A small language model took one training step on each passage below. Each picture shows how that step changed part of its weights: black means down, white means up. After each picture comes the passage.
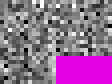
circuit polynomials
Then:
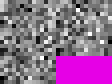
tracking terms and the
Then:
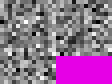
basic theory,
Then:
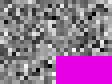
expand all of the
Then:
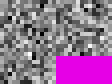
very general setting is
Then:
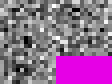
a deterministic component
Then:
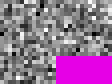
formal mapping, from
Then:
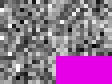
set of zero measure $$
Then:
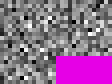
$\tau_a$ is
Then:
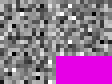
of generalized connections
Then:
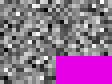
depends heavily
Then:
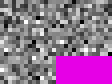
\Ei in such a
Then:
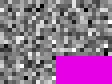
of all monomials in
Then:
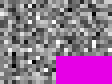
other words, any
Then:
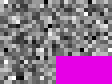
all essentially
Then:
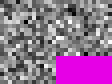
not greater than
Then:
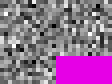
$\mathcal L'\subset
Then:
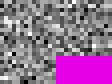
below to show that if
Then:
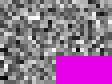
that the ordering of the
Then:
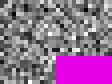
require $u$
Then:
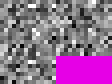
the connected components of
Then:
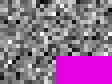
are the firm right
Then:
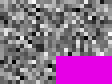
outputs of the
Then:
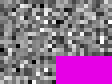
this subsection, we
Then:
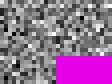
to the analytical
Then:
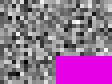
a map from $X$
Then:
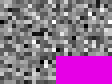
this section we present
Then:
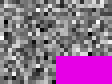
satisfied. With
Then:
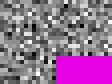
follows easily from
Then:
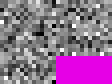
i \in \Lambda
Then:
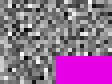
is the tree obtained from
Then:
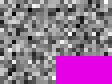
contrast to previously
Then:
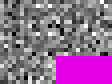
decomposes into
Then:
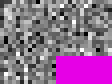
We consider two different cases:
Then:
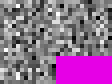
is usually not
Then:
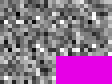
that, if $A$
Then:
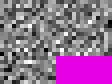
is a solution of the
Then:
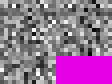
applicable to a
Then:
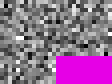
differentiable functions
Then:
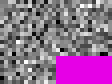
of the argument is
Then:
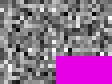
previous paragraph,
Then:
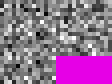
A be a set of
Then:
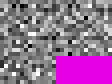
this walls therefore
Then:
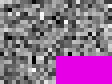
of the order~\(\mathcal
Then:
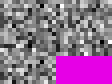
we describe a model where
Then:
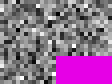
boundary slopes for
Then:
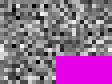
\quad \cdots,
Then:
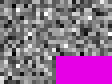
Theorem E(c),
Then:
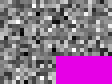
operators on the ring of
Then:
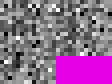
are independent. The term
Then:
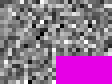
one can use this algorithm to
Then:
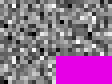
to convert this inequality
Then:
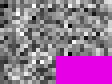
for more details
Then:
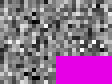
of manifolds of
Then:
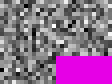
the opposite
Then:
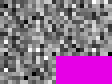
\leq s \leq
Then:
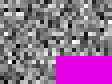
Theorem 2 to the graph
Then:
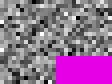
the unsigned
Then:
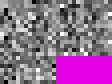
dimensional problem} We now
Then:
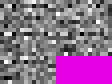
\end{eqnarray} In
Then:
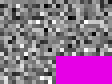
\ldots, r,
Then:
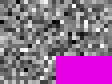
along $D$ on
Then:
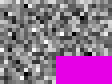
\\ \end{array}
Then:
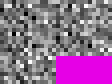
>0$ the operator
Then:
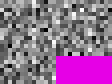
function and the average
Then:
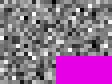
orientations in the
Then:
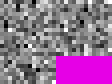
2 (at least for large
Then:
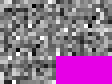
which is homeomorphic to
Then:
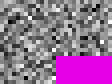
of all the observations
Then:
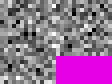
the spherical
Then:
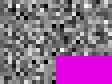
\ \text{\rm
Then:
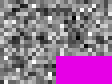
a partial answer
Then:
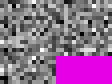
\end{eqnarray*} from
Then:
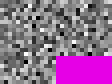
This is weaker than
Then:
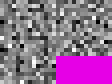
direct calculations one
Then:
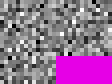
of these results for our
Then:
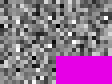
to collapse.
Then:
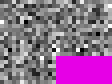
comparison }
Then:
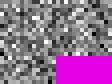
Similarly to
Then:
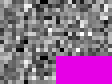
G$ is very
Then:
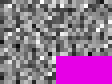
it is clear that
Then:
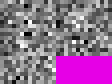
details of the
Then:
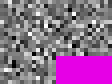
\[ \left\Vert
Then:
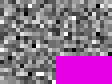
given $\bY=
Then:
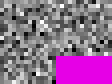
with $n=\dim
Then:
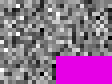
is usually a
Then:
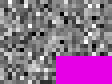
& \normalsize $
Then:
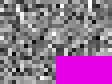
integrals, in particular
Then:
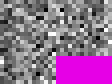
bipartite graph
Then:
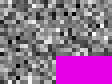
\mr$ via
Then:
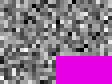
vertex $D$ is
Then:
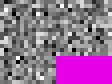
consider an approximate
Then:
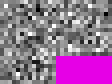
let us first compare
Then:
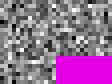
the algebraic concept
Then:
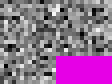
algebra, number theory, and
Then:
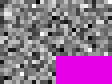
We first recall the
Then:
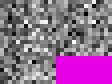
T_s$. From
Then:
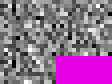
\forall i \in
